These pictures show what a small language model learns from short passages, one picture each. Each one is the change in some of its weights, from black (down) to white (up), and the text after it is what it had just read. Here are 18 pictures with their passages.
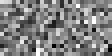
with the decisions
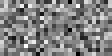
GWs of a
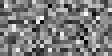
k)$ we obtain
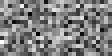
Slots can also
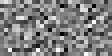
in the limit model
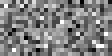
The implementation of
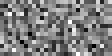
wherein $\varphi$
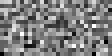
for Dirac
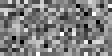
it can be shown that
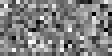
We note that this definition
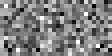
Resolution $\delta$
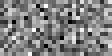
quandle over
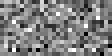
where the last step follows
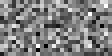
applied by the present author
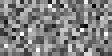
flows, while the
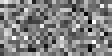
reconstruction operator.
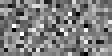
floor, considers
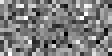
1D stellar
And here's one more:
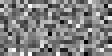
strictly singular. Let
